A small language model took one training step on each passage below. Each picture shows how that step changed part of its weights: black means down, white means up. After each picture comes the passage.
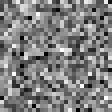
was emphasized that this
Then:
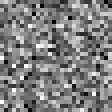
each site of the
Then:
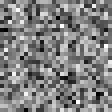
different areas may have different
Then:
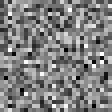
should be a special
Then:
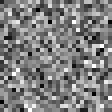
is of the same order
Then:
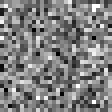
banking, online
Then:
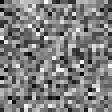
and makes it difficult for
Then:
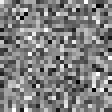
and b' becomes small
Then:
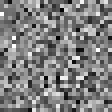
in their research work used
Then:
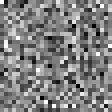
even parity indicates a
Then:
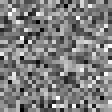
may contain a lot
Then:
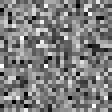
therapy because it
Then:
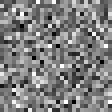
$\beta$ values are
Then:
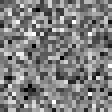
is very popular to
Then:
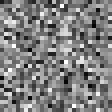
goal. Science communication
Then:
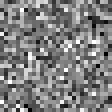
the Development of
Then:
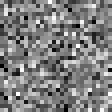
allocated also at
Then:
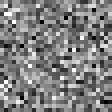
of allergen
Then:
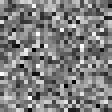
The corresponding vector potential
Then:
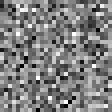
dissipation rates
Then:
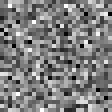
become important. This research
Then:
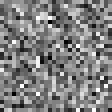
each temperature in corresponding
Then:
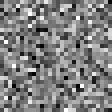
paper outcomes, and the
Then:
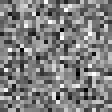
for the first time,
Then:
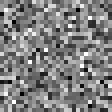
as those that involve
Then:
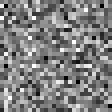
of obstetric
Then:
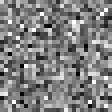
shown that the realistic
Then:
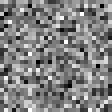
University of Science and
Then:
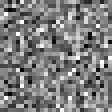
ours includes the most
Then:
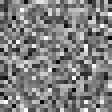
be noted that these
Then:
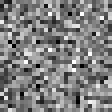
GeV for the
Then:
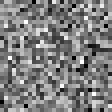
the conventional framing
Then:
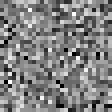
of very old
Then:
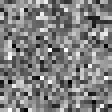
the risk of complications
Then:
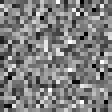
filters (API
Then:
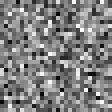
by the lattice
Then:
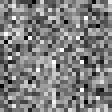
influences student learning
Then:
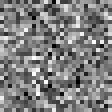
their detection in future
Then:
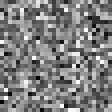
the $r$ and
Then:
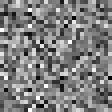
potential algorithmic changes and
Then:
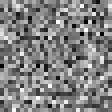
solution was prepared
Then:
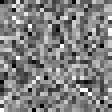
coefficients are set as
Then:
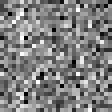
a more marked
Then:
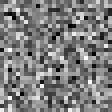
substrate using
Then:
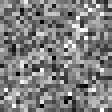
a hyperintense
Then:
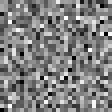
becomes substantial by
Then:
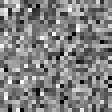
sense of wonder
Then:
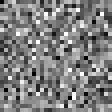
pattern hybrid approach
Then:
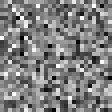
In this context, an
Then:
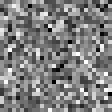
plants (27
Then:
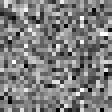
Similarly, we
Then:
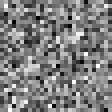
large number of people into
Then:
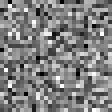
depending on the
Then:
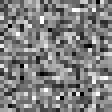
measure the interference between
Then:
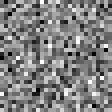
consolidate the
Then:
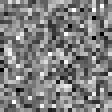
recovery. It allows
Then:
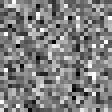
make the process of
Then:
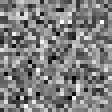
School of Basic
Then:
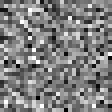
return during an
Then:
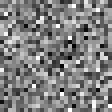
in the hardened
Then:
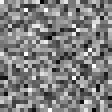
be some unknown
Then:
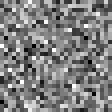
as a way of
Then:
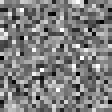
FI boundaries,
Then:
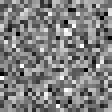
preparation. All
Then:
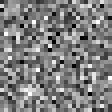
solvers to the large
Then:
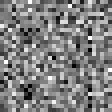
used to obtain the local
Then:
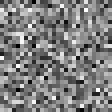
these conventional methods and
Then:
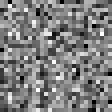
depending on whether the
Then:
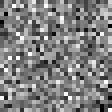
l_p = N
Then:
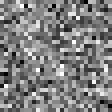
of the recursive
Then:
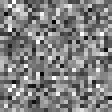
farming experience since his
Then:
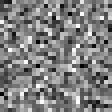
GeV, the region
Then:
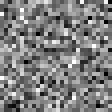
that will allow training,
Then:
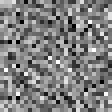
find also otherwise not
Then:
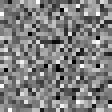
in blue with no
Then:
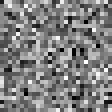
where we observe
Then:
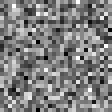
found that, for
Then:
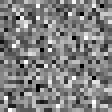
In order to address the
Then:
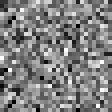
methods that (a)
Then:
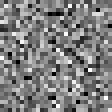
light. Due to
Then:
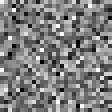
in which priorities are
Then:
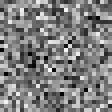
the odd and even
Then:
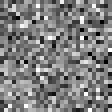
The main objective of
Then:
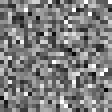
sufficient reactivity for
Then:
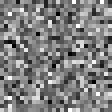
substrate lattice
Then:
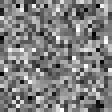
Higher value of
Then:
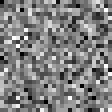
beam source''), from
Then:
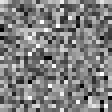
and have been observed to
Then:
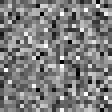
from the supplier
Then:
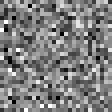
work for systems where there
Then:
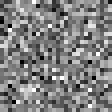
were told that a
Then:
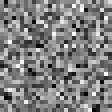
so persistent and
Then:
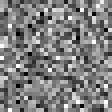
policy and regulatory
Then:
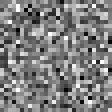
general. The procedure which
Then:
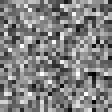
of view, the
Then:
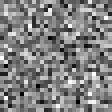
only the typically
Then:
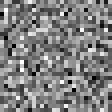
one that facilitates
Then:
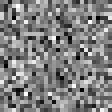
use that emission as a
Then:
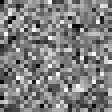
sample (left panel)
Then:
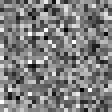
their mathematics
